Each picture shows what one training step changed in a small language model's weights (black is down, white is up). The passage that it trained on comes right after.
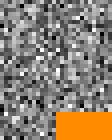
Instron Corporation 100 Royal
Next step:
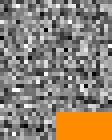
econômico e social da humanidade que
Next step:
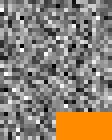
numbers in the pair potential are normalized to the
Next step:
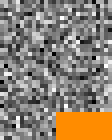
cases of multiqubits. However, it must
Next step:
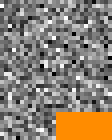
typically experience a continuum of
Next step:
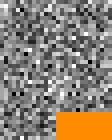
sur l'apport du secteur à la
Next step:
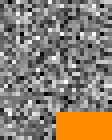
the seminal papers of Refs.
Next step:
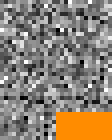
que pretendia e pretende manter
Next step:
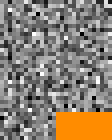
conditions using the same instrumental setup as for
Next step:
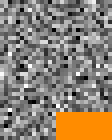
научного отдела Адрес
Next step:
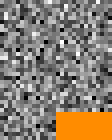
indices, incorporate new information to the
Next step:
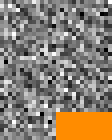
of this style of verification. Inference of
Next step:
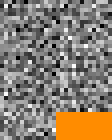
unsur utama dalam perkara
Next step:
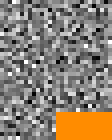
cumprà i biglietti à
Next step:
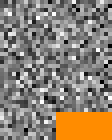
b$ measured at $Q= 38 $
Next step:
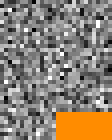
kerak, shu orqali uning
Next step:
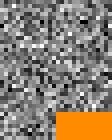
verschiedenen Temperaturen
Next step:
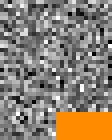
en paralelo a los avances en
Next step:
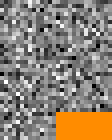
можна побачити, в
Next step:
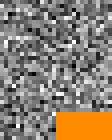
coarser scale. In addition to measuring
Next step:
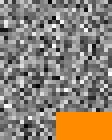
u + 2\partial_t u =
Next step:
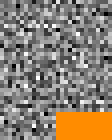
the GW170817 event, precise
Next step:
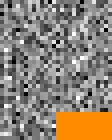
ортади. Ортиқча
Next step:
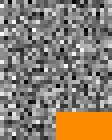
O resultado dessa reação é uma forma
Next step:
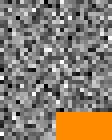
є збільшення ефективності
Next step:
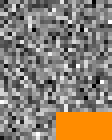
idóneas para la fomentar el trabajo
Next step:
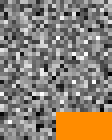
a Hall-like response to the external
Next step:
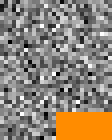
that utility is decreased a lot with this
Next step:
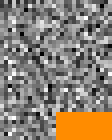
we minimize bias from a small number of
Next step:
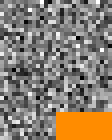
HP dapat mengurangi
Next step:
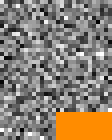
були віднесені ще й
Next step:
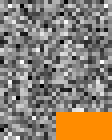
parcial e 98,3% nas escolas
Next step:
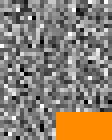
ta singlisi bor. - B)
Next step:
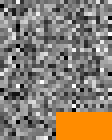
como Daniel Munduruku
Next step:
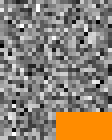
sets of simulations were designed to evaluate the
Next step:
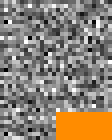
qual o jogador deve resolver o
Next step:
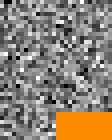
be surrounded by the indicated mass of
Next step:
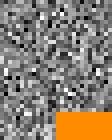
challenge. However, the question
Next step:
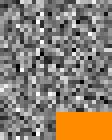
entered the beam splitter.
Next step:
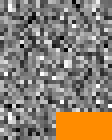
in the development of Uzbekistan's
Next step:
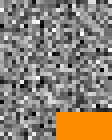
Second Edition}}. \newblock Dover
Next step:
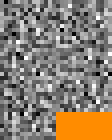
que le projet, les financeurs et les
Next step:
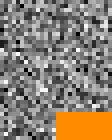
consider all helicity amplitudes and do not
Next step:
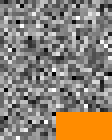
for a dislocation to move along
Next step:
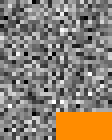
highest point on the pathway becomes a
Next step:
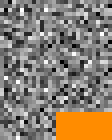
магического реализма в
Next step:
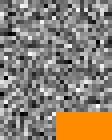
amalga oshiriladi.
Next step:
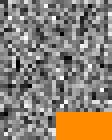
$t_{{\rm c}}$ slightly from
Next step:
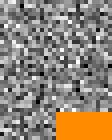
la persona, es el beneficio
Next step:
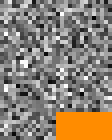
уларнинг барқарорлигини
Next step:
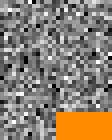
\quad \delta\theta =-\im
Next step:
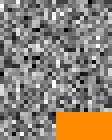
EE80. The average value of this metric for
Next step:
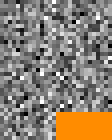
systems, followed by a discussion.
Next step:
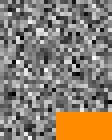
the BR Law of the Sea and
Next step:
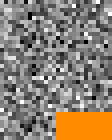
Although an artifact from the analysis can
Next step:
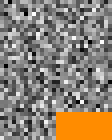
is reached over a larger field and hence
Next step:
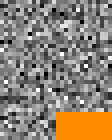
foydalanuvchining maqsadi,
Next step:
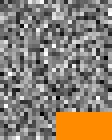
entering the hygrometer, $%
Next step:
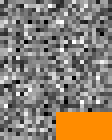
not individually measurable in real-time and
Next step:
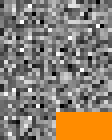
sobiq mutaxassisliklari
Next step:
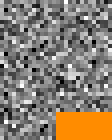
complexe composée de trois os:
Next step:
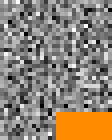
Shuhratjon o'g'li
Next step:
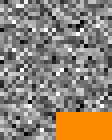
recuerdos que construyen la totalidad
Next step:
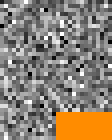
dialectică (analiza,
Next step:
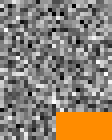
calculations of Poincaré can be
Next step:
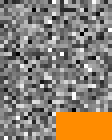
буття українського
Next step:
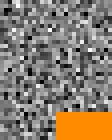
\subsubsection{High Remote
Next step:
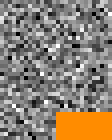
fields on spheres: functional determinants and
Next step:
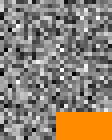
method works for any scalar or vector fields
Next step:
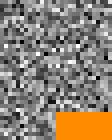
to the limb appears to be
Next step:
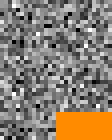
& Rubezhanska, V.
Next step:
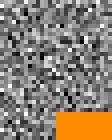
di Trento si è scaricato
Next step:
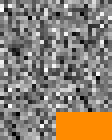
data every day and it is first choice to
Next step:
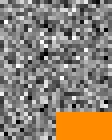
written as: \begin{equation}
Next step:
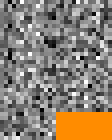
contacts, considered among all rotated
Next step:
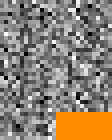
monde Ai-je envie de
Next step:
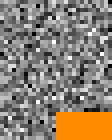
$H_v$ a Hadamard
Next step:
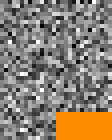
Alamos National Laboratory, an
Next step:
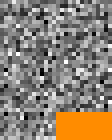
gesto de colorir e de criar
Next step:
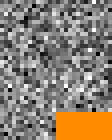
$s_1$, \begin{itemize}
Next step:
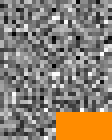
savodxonligining o'rni
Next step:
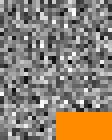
1), magnetizing one corner can
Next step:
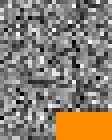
Santos, and J. W. F.
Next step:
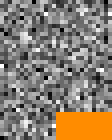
the central particle density reaches values larger than
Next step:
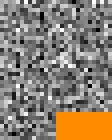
² G‘oyibov.S va
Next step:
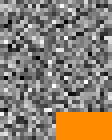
identity of a people is found.
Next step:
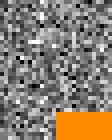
spin flipping. In its turn, this
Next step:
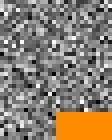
of $e+h$, equivalent to
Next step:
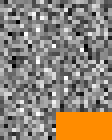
restriction to $\ell_\infty$ are
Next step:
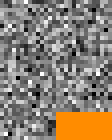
EVM bytecode, focusing on
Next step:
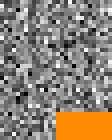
pela destruição sintática
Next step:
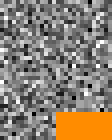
women), we hypothesized that
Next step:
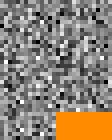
от рабата Замин вела
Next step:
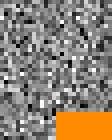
the conformally related\ Lagrangian
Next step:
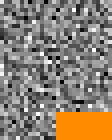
et al. COVID-19:
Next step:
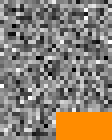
SLT, 2.- predicts a value
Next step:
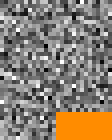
la misma que evalúa las
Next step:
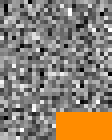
a normal galaxy). Moreover, object
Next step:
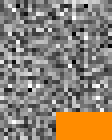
dinamikasi, nitratdan
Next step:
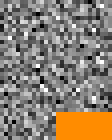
We consider two binary classification variations of increasing
